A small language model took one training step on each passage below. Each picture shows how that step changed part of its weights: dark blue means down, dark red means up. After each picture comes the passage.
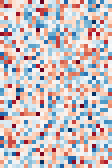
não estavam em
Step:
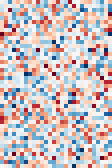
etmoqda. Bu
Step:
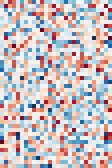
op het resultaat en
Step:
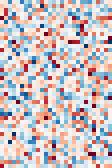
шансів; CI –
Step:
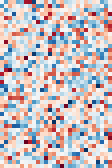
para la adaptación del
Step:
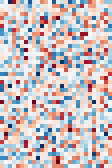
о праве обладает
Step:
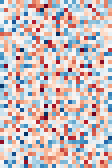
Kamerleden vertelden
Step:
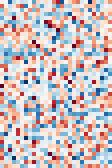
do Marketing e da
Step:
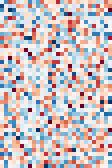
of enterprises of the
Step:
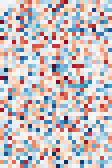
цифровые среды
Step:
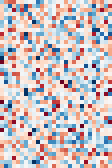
es dann mit den Lehrern
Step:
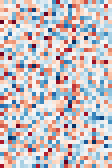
mapy użyto
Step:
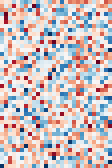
Logistics is
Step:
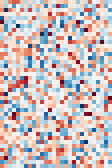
amaliy takliflar
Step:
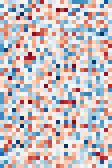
existenței sale pe
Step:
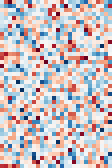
études ont été
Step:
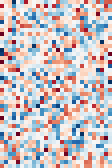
übrig, doch das
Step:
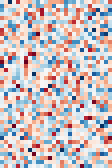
konstituyentalar turli
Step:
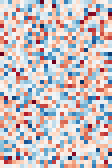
сильних і слабких
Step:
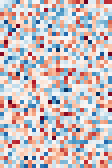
shópler jasıl
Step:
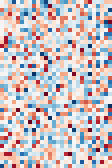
*Con Gusto*,
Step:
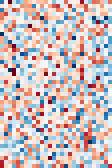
variabel kualitas
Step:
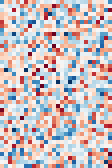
necesidad de llevar a
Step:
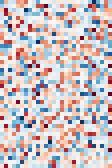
gobierno, excepto
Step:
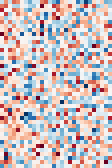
ва дадиллик
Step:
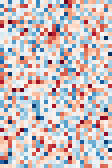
atenção do leitor para
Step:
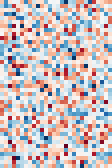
sosial juga dapat
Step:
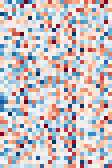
în ceea ce ea
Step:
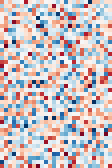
қўллаган ҳолда
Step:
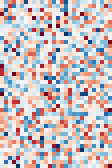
geliştirme ve
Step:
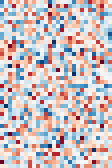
analysis was used
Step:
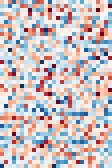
and Uzbek poetry
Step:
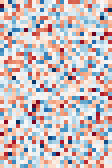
(equivalente al
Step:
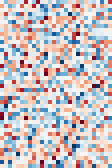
akan pentingnya
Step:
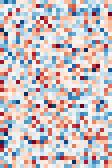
femmes dans la santé
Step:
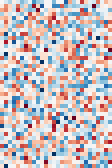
& Mario Roy
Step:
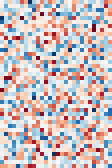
wordt. Voor
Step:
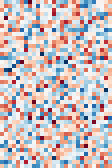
его постоянном
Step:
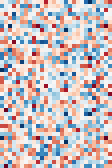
definem o justo
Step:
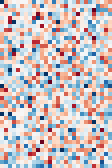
diferentes composiciones y
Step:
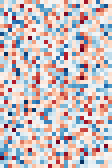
bilan har bir bolaning
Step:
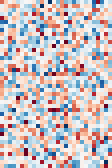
a; b; c, mm
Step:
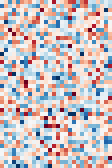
of such attitudes,
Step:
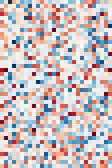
пояснити значення
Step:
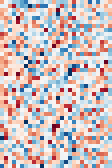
қилинди ҳамда
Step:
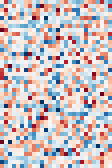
o princípio da
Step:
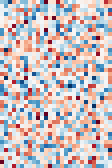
communication in the
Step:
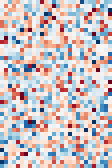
органів, структур
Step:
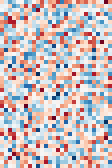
No caso do povo
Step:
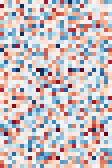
абадий муаммо
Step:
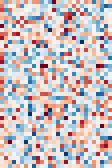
matchati per età con
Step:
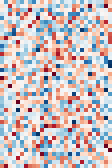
gebruikt bij de
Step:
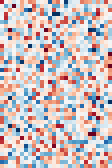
hisobotlari va
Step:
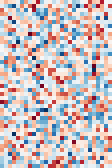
montagnes de
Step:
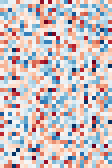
// Теорія та
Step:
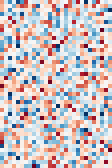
masala bu – oila
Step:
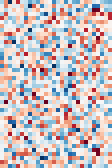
робіт). На
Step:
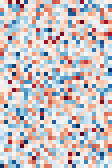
durée du cycle de
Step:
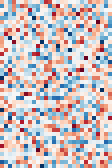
den ganzen Kurs:
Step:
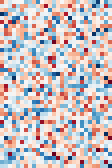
el desarrollo
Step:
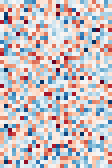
poems and that he
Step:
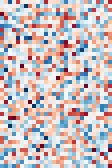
lekin ularning bilimi
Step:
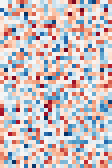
Xalqaro andozalar
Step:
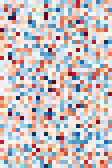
situación, si se
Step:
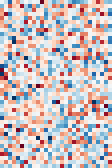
способами в
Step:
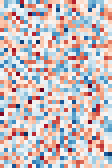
tussen mensen en
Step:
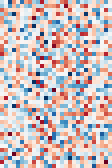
Подласого о
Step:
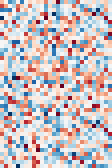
Change, Italian
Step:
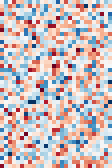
ismlar, joy nomlari
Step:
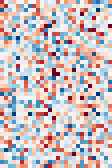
panorama urbano
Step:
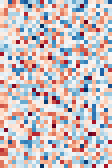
5) принцип
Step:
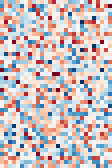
Kasallik asosan
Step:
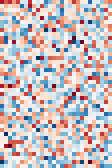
nutq texnologiyalarida
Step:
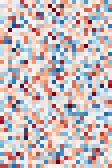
xos ohang va
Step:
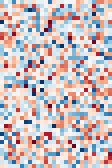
Davis et al.),
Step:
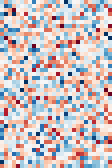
doel te bereiken
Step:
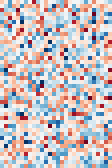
consome cerca de 13%
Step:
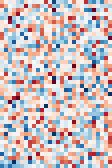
vositalarni alohida
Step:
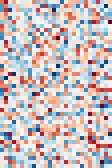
Jurídico cubano
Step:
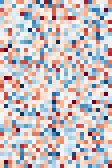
Consejo Rector y
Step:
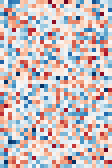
je ponovno
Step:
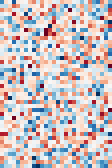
valor del producto, por
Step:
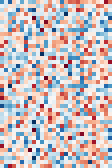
ее развития.
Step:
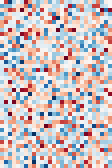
jenis interaksi dan
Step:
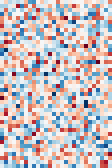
Semgrep ·
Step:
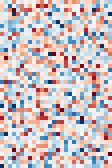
au monde du Commerce
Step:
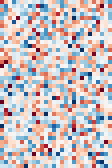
va antonimlarga
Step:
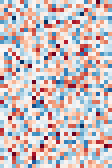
bolalar tanlovi
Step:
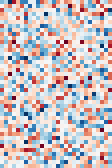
может сблизить
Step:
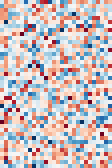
*Merê* investiga
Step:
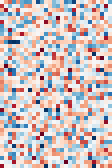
menyajikan kerangka
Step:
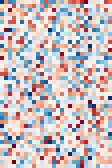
Lehrwerken und
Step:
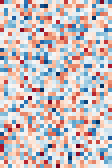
o'ziga xos
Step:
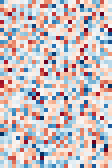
tỷ giá
